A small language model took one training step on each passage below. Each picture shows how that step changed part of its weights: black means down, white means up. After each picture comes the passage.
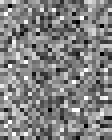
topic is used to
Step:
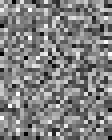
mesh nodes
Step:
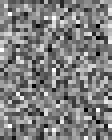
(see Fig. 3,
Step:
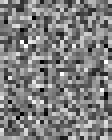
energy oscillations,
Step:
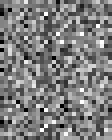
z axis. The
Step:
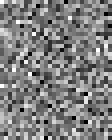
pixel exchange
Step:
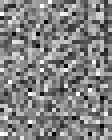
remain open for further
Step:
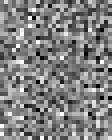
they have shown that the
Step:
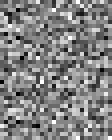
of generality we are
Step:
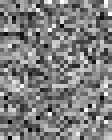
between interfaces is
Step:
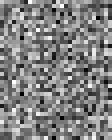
density estimate over these
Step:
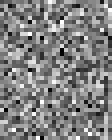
this embedding,
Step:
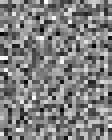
subsequent set of
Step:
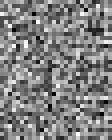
determine the normalization
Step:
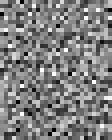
of $Cu$ by
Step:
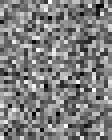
the dEs and
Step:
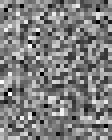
will do later on,
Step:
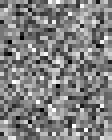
approaching the notion of
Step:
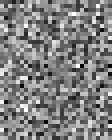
were being evaluated;
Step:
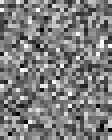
five uncoupled
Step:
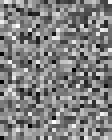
and are particularly effective in
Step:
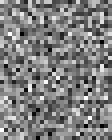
large to visualize,
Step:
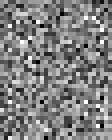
require a certain
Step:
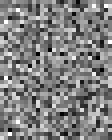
with the parameters satisfying
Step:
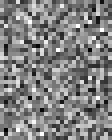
with seven complete
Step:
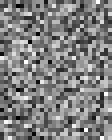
used a modeling approach to
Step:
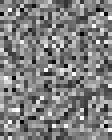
and crucially
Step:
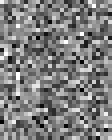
results from validation
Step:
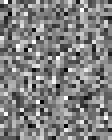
the dominant
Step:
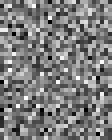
to acknowledge
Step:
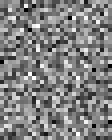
with a $3$-form
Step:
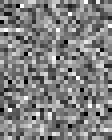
of the {\it ab
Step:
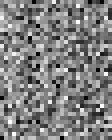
mode, since the connection
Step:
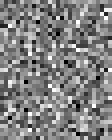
1(a) will
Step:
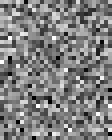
when the source is
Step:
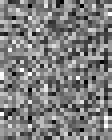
what follows, we perform
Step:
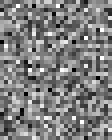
least attenuated
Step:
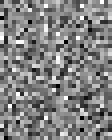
the lens as seen
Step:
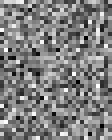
for every particle
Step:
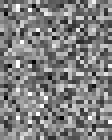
optimizations that may
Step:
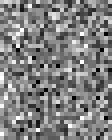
phases, but also in
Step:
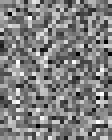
we focus on the
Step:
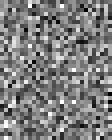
then collected with an
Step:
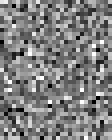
to check that
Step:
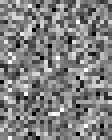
consistency of the theory,
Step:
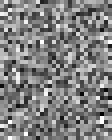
Minor issues
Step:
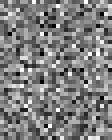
matplotlib for
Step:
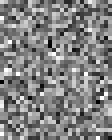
effects. We also note
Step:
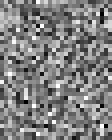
smaller than the number
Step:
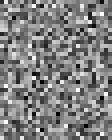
size of the dimers
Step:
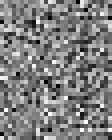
are the closest to
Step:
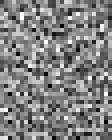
suggesting that
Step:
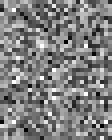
on an examination
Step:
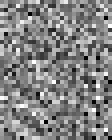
How could this be
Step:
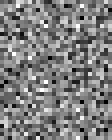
important to mention that
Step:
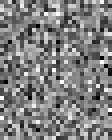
\ea Equation
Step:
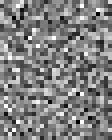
in these cases we
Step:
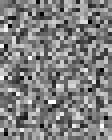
magnetic field strength
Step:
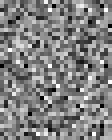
reproduce the value of
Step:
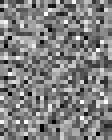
of a marginally
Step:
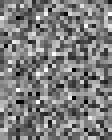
this spacetime, but since
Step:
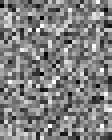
ultimately leading
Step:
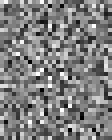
class of oscillators
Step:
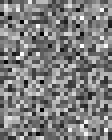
a mixture of
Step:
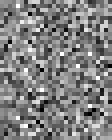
first term can be integrated
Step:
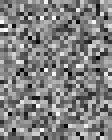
through the cross--section of
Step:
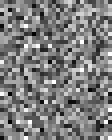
\nonumber \\ & -
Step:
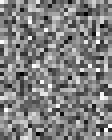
gas subject to an
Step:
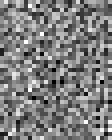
were collected over a
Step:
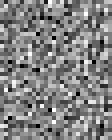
6 recordings are
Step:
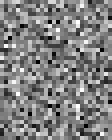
form, scaling them
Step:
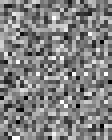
composed by $N$
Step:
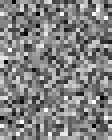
Harries et
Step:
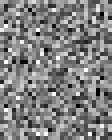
associated with the local
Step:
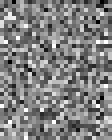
there is nowadays
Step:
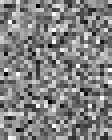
appears for the
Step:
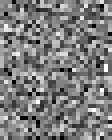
are approximated by
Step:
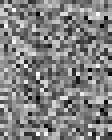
be moving with the
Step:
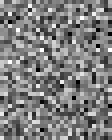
that arise during
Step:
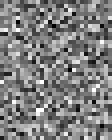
of current observatories is
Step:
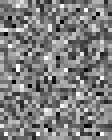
of the hBN
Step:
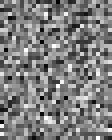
factor. The process starts
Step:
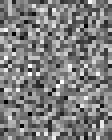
to which the beam will
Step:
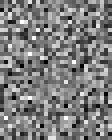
nearly 3\X
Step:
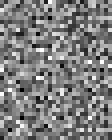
potentials that optimize the
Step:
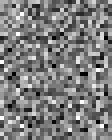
supported by grants
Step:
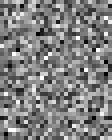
resonance production of
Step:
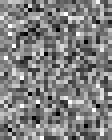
itself, for probing
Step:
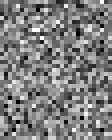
interaction term responsible for
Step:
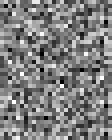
concentrated surface
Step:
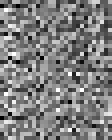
and presenting two possible
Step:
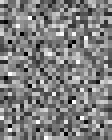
ratio of $B \to
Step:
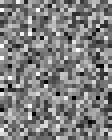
figure, two
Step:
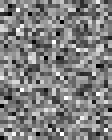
(bcc) and
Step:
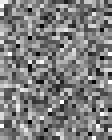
MSD calculated from
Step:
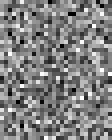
\end{align} In
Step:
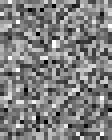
studied in the recent
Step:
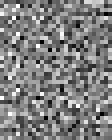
narrow states are in
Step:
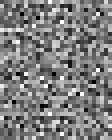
in BSCCO
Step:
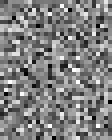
input settings.
